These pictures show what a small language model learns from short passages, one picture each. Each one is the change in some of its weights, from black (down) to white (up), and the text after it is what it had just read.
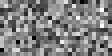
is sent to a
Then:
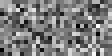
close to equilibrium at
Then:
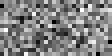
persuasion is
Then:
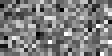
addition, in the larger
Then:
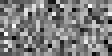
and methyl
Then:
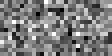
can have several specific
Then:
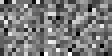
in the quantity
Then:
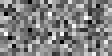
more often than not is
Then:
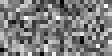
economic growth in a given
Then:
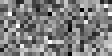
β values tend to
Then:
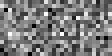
under his control and
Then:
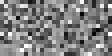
to assemble and
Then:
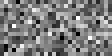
a quantitative
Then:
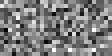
is nearby the calculated
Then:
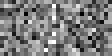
updates are growing
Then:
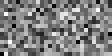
such an abrupt
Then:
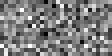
omitted, and
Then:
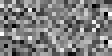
process of DL at
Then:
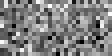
significantly exceeds the
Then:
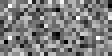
(see the left plot
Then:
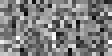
infrastructure was determined by
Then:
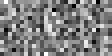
by forcing the
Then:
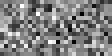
climatic conditions and
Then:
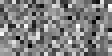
most of the students use
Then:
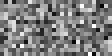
solvers exhibit
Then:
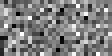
allow easy controlling
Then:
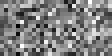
ranges of the
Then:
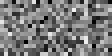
health services. In terms
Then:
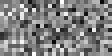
in der Schweiz
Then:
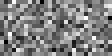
the double quantum
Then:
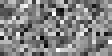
can be approximated by
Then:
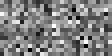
compares computational requirements
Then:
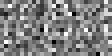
are facing the
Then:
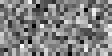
water is a highly
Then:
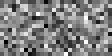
authors. Wrote
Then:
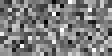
ratio (LR),
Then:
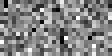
(shown in Figure
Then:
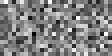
a heading for
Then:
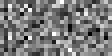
on each player's
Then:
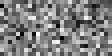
specifically, for
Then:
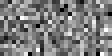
localized around the
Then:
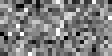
of Willis being
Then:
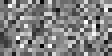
the experimental results of the
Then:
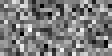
The combination of hardness
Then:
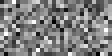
is the gate
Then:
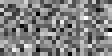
high risk for dental
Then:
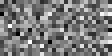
properties of the system.
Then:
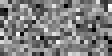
can be managed across
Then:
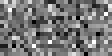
types, such as
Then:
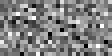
we apply a second
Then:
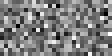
in reconnections
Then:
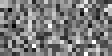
samples, Pb was
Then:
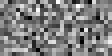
of directors was able
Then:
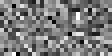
to mention here
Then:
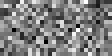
analytic result agrees
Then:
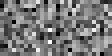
pulse width, band
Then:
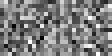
economics etc.
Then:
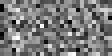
phase by fitting spectra
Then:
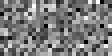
is a normalization constant
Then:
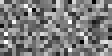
with different practices and
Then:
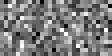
the field mapping
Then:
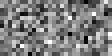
significantly from the traditional
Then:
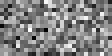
leakage of
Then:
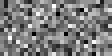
cosmic expansion history
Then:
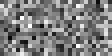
its potential as a
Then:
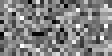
spinners compared to
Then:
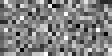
anomalous magnetic moment
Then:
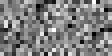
sign of acute
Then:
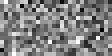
transport (see
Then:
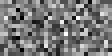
from customers, either
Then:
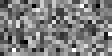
first compute, as
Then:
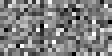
under the surface of the
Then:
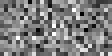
grids to investigate
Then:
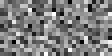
with respect to the
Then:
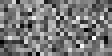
bright orange
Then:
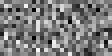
p/q$ is
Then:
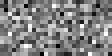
then the sensitivities
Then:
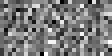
in the number of
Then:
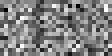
conclusion of each
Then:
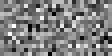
gradient solver
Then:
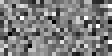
to recurrent formula
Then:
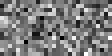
channel indicates that variations
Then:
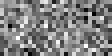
software flaws that
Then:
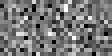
two data sets recorded
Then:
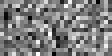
the optical absorption
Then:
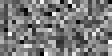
for which the corresponding matrix
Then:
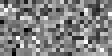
gives us an extra
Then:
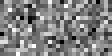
the last paragraph
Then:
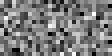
seen as a central element
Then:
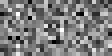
around today (scale
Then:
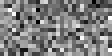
different by Duncan
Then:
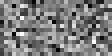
to verify an existing
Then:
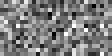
The numbers below the
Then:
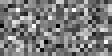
tasks, result in significantly
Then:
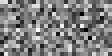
health of the oral
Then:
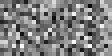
we evaluate its
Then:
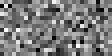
be bounded and the
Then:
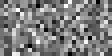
the classification process and
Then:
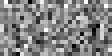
class that governs the
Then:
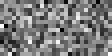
mbar pressure. A
